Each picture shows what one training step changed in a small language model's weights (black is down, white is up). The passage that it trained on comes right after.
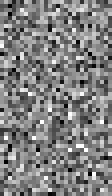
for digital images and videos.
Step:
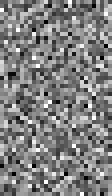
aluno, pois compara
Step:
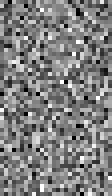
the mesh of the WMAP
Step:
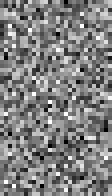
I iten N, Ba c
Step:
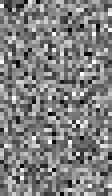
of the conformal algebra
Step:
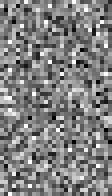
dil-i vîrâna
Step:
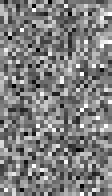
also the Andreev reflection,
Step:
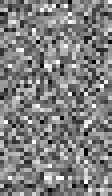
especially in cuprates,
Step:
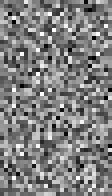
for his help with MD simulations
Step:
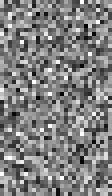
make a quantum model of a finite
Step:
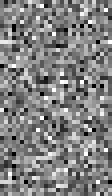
coolest and most evolved
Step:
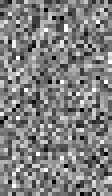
part of the proposition says that
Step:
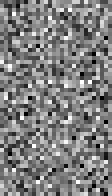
Habilitation thesis,
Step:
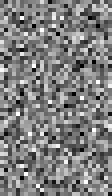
de pacientes com essa
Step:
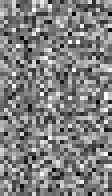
itu, sangat penting untuk
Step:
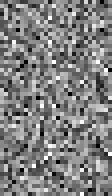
$t$ and $\omega$, the
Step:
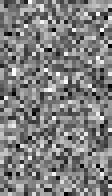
unimportant, just the
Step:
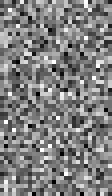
Chaos, Solitons \&
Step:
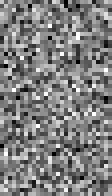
Zalgade). Sin
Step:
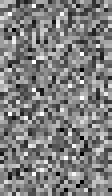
linguistiques : la
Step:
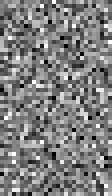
А продолжает беседу
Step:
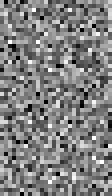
such a way that can be explicitly
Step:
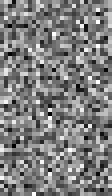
Lorentz symmetry, such as,
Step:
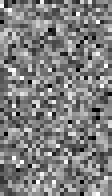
cells from step $(a)$.
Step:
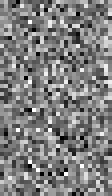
Результаты исследования
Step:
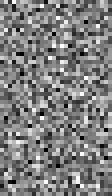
инстанция судида ҳам
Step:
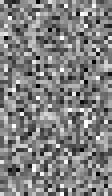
low eigenmodes of the Dirac
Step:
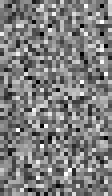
не оподатковується
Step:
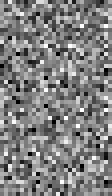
Hindu. Bagi lembaga
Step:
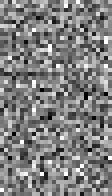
typically used for scanning.
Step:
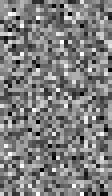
бугунги кунда
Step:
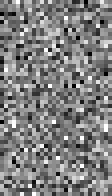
– New York: Harper
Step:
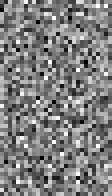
de calidad para el trapo que se
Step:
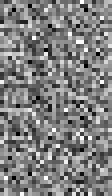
equilíbrio entre as
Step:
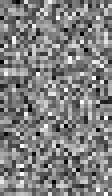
olishi mumkin. Dars
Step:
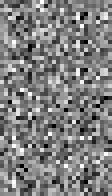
thickness of the CM
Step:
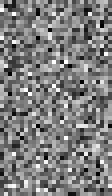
capture, such as wave interaction with
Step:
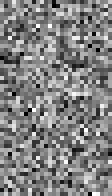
analysis follows \Cref{A pair of
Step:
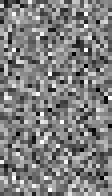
limit $t_{\perp} \to
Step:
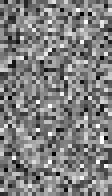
\right)}: \ {\mathop
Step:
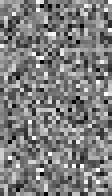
время никаким
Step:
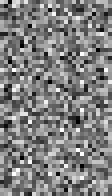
/ Редакция и
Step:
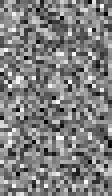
yuqori saviyada
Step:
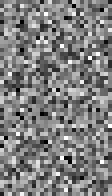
hodisaga ilmiy ish
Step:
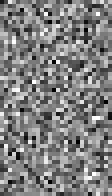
cases of empty BCID
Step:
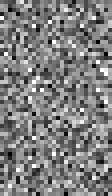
в працях А.
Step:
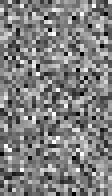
environmental bosonic mode with
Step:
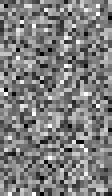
estão as discussões sobre como os
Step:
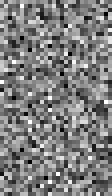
so'zlar orasida
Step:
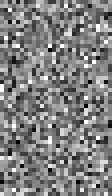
of rotating magnetized
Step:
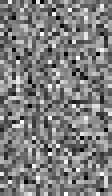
до значного відтоку
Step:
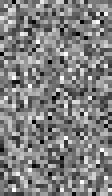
Understanding Complex
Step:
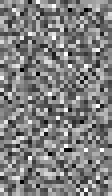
para aprimorar o
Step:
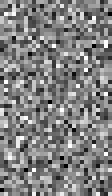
concentrations. Higher
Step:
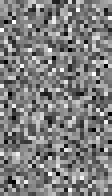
constante cambio producto de la
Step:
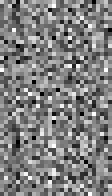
grados científicos y la
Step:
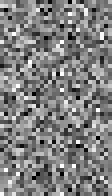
ces écosystèmes
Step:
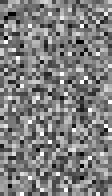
equipamento eletrônico e
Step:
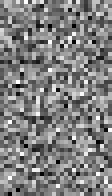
$\rho^{PNP}$ has been
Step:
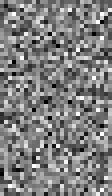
calculate one-loop particle processes
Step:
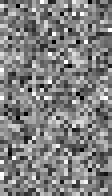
non-ideal response is
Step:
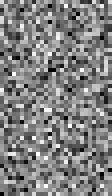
bevonden om in een
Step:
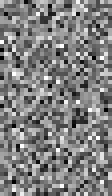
bo‘yin tovlash
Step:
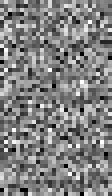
C.; SALGADO,
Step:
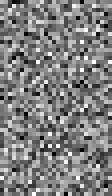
Schlickmann and B.
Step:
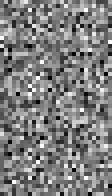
важной, но не до
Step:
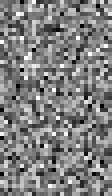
our expectations. Note that
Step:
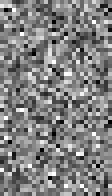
deveres jurídicos e as
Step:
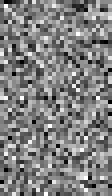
O$_2$. Such a scheme
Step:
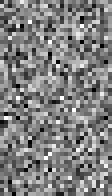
the well-known relation between
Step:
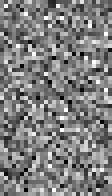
and we see them vanish once the
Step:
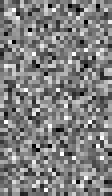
maintain ``face'' as discussed
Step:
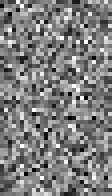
target space manifolds. However
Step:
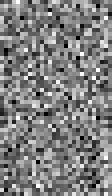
\subsection*{Wave conversion on
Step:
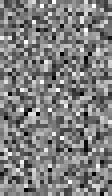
devices in the networks. In
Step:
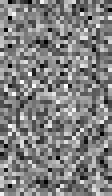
ta'minlash uchun
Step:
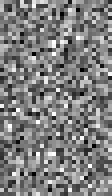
displaced from $\sigma_{\rm
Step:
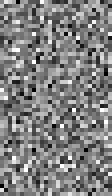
chiqarish darajasiga
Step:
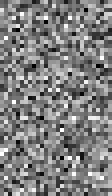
Chunki zamonaviy
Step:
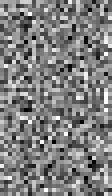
knowledge scores, from an
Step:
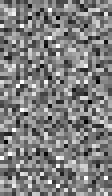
yo'l qurilishlari
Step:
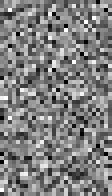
a Diferença:
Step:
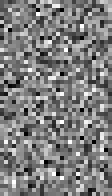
same number of nodes, the same
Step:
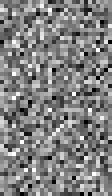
operations, the detection of and
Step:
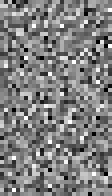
parameter is set to restrict the
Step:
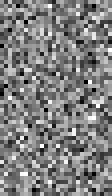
single system. On 300 real
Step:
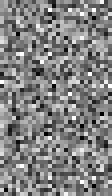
y en segunda instancia
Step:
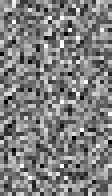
pois também nos pais dos
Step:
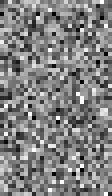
Functional Neural
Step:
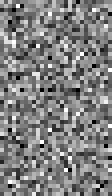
suppression of UCF we have
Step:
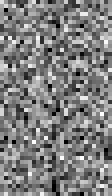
the waveguides. In the
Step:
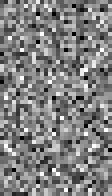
Our results strongly overlap
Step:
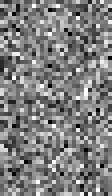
surfaces, the electronic structures
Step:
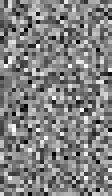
vapour cell with internal length 10
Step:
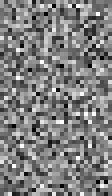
(if features assume only binary
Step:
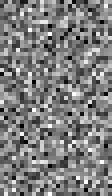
are massive and that they mix. The
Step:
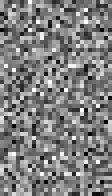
dispersion, and assume the
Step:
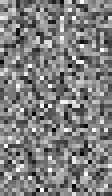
Análisis temático de
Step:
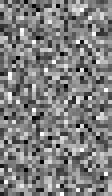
\eqref{eq:thetamax} is
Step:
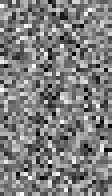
questiona os limites da
